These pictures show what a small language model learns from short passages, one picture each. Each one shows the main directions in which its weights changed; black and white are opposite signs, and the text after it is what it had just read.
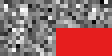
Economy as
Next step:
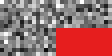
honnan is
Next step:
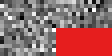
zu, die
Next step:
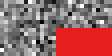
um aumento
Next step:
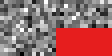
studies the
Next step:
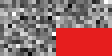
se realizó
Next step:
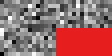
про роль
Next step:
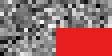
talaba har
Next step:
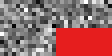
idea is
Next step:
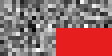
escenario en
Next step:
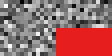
etish uchun
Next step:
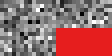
capire le
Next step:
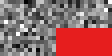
Quanto à
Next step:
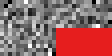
of speech
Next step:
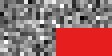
um valor mais
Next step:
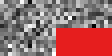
and hand
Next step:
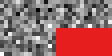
mundial não
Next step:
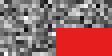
tiene como
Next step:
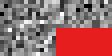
das práticas
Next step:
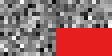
of King
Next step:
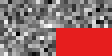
research is
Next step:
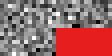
quality of
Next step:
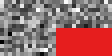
de alta
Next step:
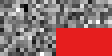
utilizam os
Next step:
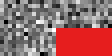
a formação
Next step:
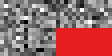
trabalho e
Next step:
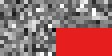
De un real
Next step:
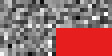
ou notas
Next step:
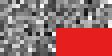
fanlar bilan
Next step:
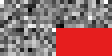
г. в
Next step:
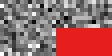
sind auch
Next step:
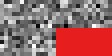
de San
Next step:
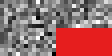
digital e
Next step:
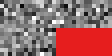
a norma
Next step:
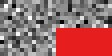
variés et
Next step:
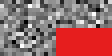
Buning uchun
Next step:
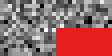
– bu ilmiy
